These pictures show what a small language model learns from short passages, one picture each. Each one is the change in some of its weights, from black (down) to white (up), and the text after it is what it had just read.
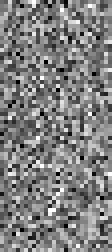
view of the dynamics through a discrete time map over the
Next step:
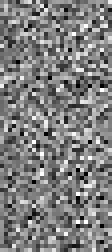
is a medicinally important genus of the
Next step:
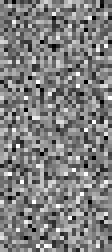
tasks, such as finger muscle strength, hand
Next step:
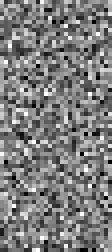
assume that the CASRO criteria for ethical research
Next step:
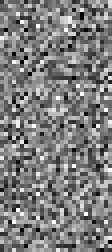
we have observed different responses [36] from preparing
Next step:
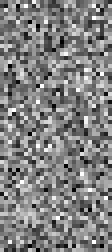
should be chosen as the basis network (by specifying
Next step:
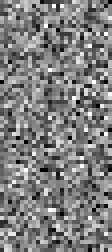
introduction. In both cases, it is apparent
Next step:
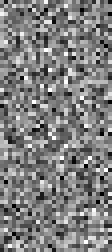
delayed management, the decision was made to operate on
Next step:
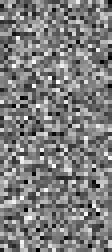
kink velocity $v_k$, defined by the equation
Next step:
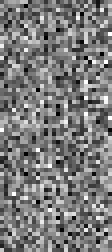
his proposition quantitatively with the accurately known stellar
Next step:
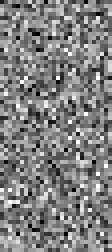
to $\chi_{cJ}$ scale like
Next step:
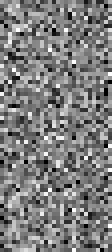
dalam *Putri Bunga Meihua*
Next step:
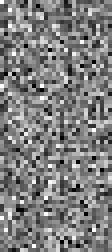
a escrever *A Escrava que não é
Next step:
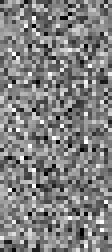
- Empirical Evidence for Economies of
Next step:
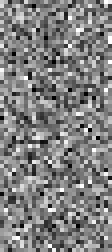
aim to increase its bioavailability. The components for
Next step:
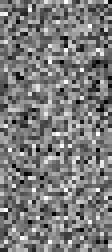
явления, характерные для языка
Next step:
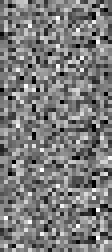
соғлиққа қарши
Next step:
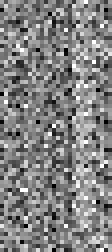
XULOSA VA TAKLIFLAR
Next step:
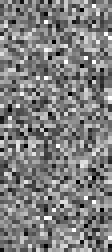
the 4$^{th}$ dynasty; it only
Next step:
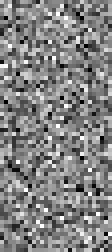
be obtained in the case of an absorption reaching
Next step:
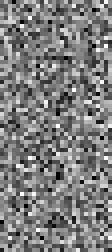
de levantamentos olímpicos.
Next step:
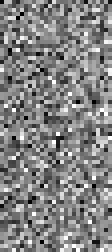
and the width of the transition region are predicted to decrease approximately
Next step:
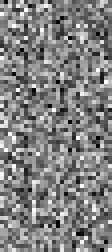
такий спосіб вони мали
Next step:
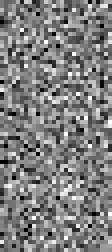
occur from the same individual nanocrystal without interaction
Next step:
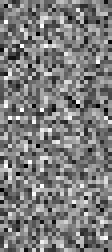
расширении источников
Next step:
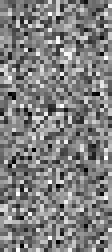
appear. However, the latter are not necessarily
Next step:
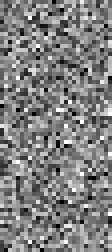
open-source latent diffusion model
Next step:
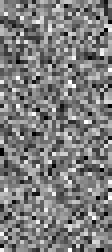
NOMA-enabled VEC networks is expressed
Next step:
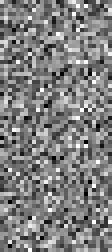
formulation, which allows consistent treatment of the contact conditions.
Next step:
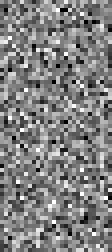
system also flags inconsistencies, contributing
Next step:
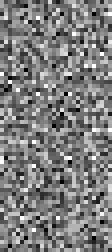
quasi-particles with opposite momenta correlates
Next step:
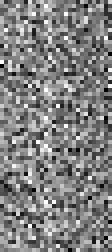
COVUNI Not Applicable V2
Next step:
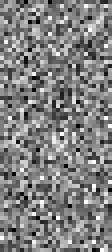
stirred for 8 hours to complete the reaction
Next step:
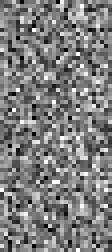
Talento Humano y su aporte
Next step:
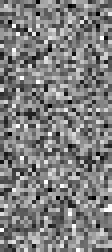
lift most vacuum degeneracy. Accounting
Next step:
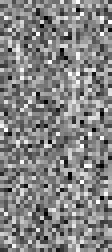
summaries of interaction data, a taxonomic
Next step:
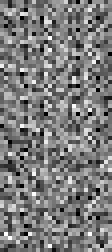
NAME AGE GENDER
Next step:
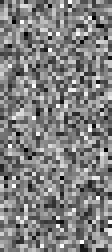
is then extruded through a flat die to create
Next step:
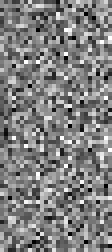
projects will be readily accepted by the
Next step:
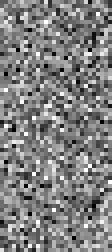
Statt internationaler Zusammenarbeit haben sich
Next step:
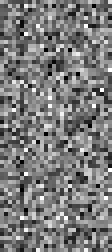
упражнения способствуют
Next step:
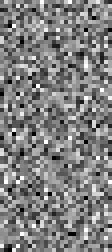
the properties of the nuclear surface and, consistent with that,
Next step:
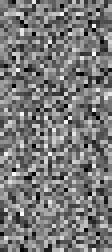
канд филол. наук. –
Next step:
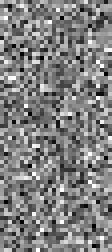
by professional psychiatric evidence. The
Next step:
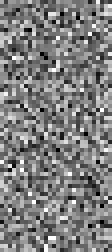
to a questioner seeking a fatwa on
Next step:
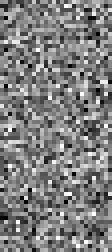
стран. Мы хотим вернуться
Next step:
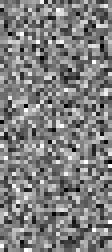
Mathews J.D., Forsythe
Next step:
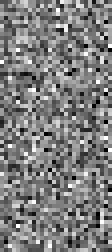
analyzer determines the Emission Factors
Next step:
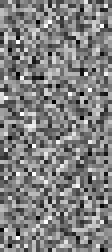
of ${\bf E}$ and ${\bf B}$ along
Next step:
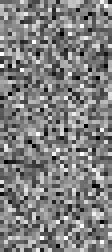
main-sequence stars as taken from Sung et
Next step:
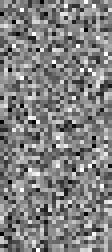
of breast mammographic density with the molecular subtype
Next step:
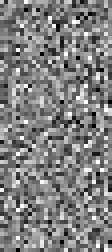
can assume that both $\Lambda_l$ and
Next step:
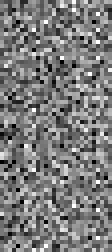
tadqiqotlarda ma'lumotlarni qazib
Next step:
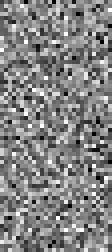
It is not imperative that the tuning occurs in
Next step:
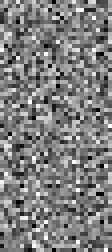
board at fixed intervals. This task would send its
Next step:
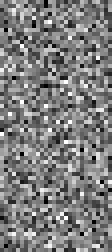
342 Xaydarova E'zoza
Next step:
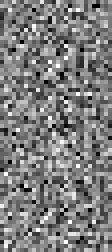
g(x)u \end{aligned} \quad
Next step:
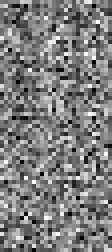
= \left( \begin{array}{cccc} 0
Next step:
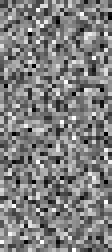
this reason, these three items are clearly separated from
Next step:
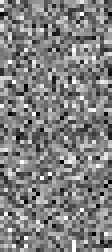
на физкультурном досуге.
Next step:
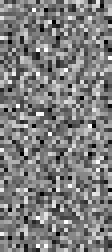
guide to southern African
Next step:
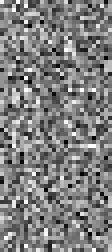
dysphonia. There was no previous history of
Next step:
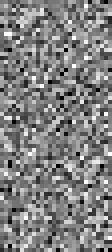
for central tendency and \emph{variance} or
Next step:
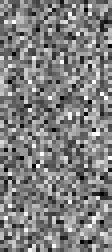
family of states, for which the uncertainties on the
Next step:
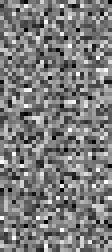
em sua posse comunitariamente para desenvolverem
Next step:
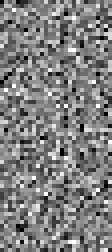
system. Several green monomers have been
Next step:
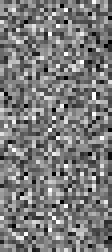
дерматите у детей /
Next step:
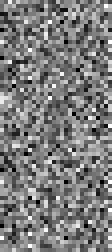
jazıp aladı. Bul
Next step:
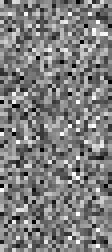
годы Узбекистан добился
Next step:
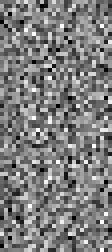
{Goldstein}, D.~A.,
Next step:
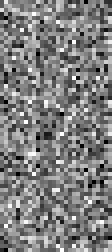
in QRG we work directly with $\nabla$
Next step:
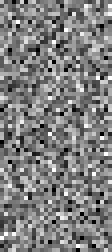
as the dual quarks. This idea was applied to
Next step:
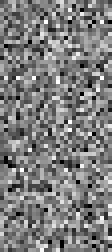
colore per la conservazione museale*
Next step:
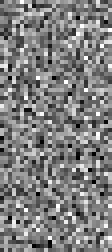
Rice plants in southern China are sometimes
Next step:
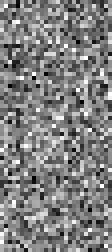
occur in widely different systems ranging from amorphous
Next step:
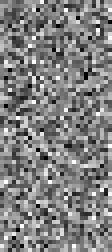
to understand the structure of the theory. A deep issue in
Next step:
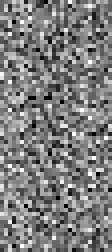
integratsiyasi hududlar iqtisodiyoti
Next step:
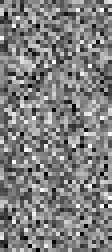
computational methods,'' \emph{The Cognitive
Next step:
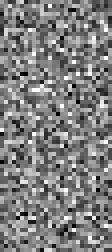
так як він знаходиться за
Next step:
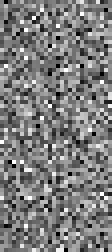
va xalqaro savdo kabi sohalarda
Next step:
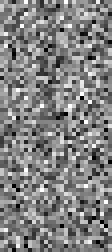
systemic disease, history of Raynaud's
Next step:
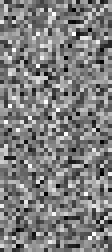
Notes The authors declare the following competing financial
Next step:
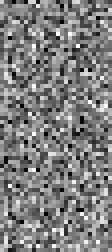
conditions. Every consumption of these approaches has been discussed and
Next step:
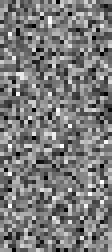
facturen kunnen vervalscht
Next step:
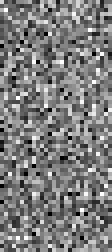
scale of circles and connecting lines. The
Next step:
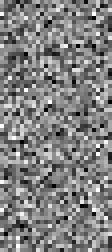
противоречия, предпосылки
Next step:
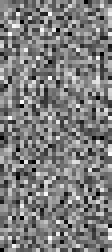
back to normal. Figure 1. Effect on
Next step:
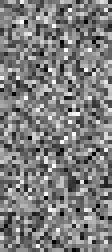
In the first place, Jagan has no idea of
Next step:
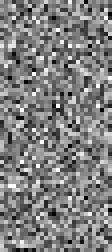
to detect, localize, and track other signal sources,
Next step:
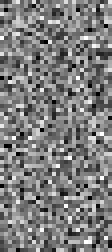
food-group pattern in children's drawings, Table
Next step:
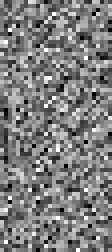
2020). As a result, Oyedele,
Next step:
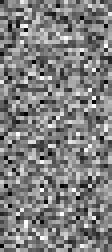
constant. \section{Dark Energy From The
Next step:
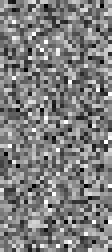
information on the solutions of the equation itself. \item
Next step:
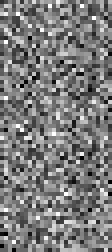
«Даун синдроми»
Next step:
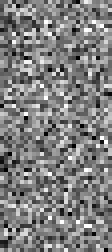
Targets and LCOE Formula To evaluate the
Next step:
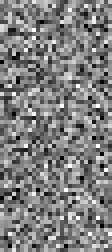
its boundary at a given time). \begin{figure*}
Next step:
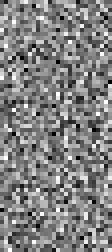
ties are the means by which financial volatility
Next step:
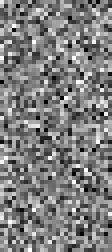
protección y seguridad que la polis
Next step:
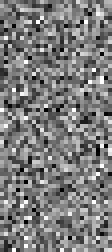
mainly by pedestrian surveys and
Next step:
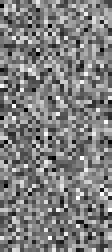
C. and Smith, J. and
